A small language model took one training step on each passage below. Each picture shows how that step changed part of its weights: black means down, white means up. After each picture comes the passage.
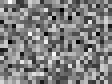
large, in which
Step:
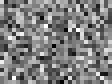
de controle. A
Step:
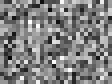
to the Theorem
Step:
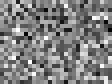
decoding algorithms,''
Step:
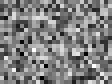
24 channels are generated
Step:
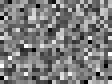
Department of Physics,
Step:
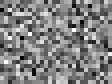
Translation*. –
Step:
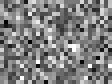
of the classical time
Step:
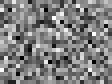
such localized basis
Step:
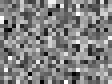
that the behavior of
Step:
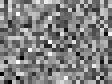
a hadron
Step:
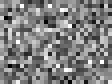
a given linear
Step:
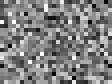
crucial role in the
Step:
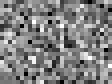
are combined into one
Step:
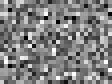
average binding
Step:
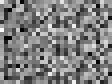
m \varphi}
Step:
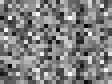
should be the solution
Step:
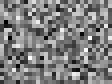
of mass and the
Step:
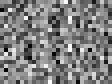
át volt
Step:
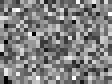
formulation of
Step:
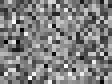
одним из
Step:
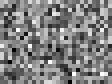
to analyze the
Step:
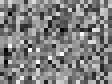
for the population of
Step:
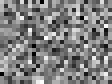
(right), we
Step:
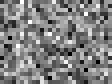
exhibits a linear
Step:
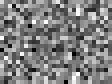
this is true,
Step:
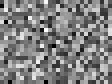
spectrum shown in the
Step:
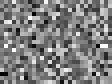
cada passo e
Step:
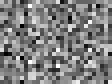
in-plane orientation
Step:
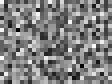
invariant under the
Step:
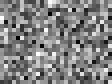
that we can
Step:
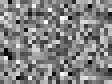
of valuable
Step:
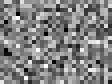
potential of an
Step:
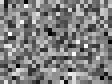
the commutative
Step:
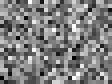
other, and are
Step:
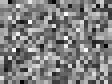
ruang yang
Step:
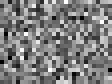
the resulting optical and
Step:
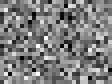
dependent densities
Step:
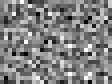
scope of
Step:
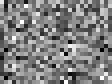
the magnetic field
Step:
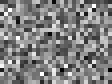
suponía un
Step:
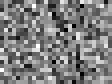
but it is not
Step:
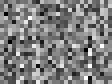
fit for the
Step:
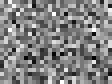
Quintum behavior
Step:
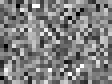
et al.,
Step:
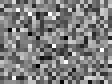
la lectura.
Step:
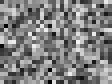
has been discussed in
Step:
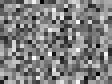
одной общей
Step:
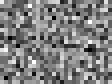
in combination with the
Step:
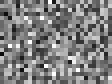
ва ташқи
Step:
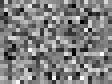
force calculated from the
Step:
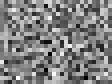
entre elas o
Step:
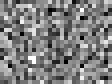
also takes into account
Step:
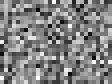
feasible to
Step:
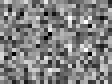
SDR score
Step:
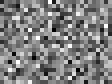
Мисол ва
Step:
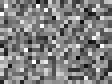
regime ($\alpha
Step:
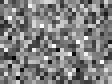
was observed between
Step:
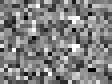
from this material.
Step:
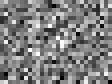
baik dan
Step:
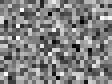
conclude that the
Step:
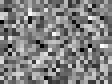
reste de
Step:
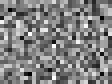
combine results with
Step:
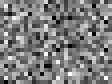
produtos, além
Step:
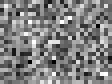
Candra dan
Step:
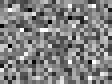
extreme winds
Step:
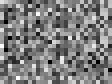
\delta p
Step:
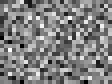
Educação Básica
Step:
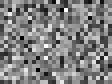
during design space
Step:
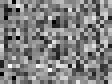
\leq R
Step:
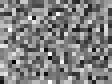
When expanding
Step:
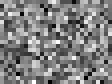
KISS galaxies
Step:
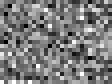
4 раздела
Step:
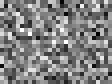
trend in the
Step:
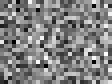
bag and
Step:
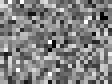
a quienes
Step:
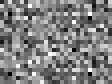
motivation initialement
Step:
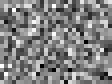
solution. The use
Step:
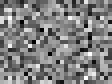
following algebraic
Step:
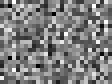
understand how theory and
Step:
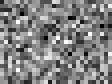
augmented with
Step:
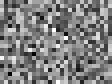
de tecnologias
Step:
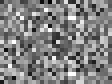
both regimes
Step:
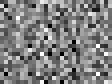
observação mais
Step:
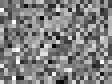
daya yang
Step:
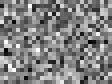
physics of these
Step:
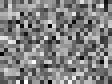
remains a free
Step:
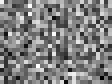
in the {\em
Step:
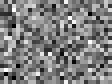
trabajo se realice
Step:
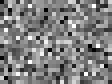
und Implementation
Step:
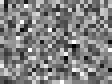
the maximum of
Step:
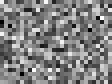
Brasileira de
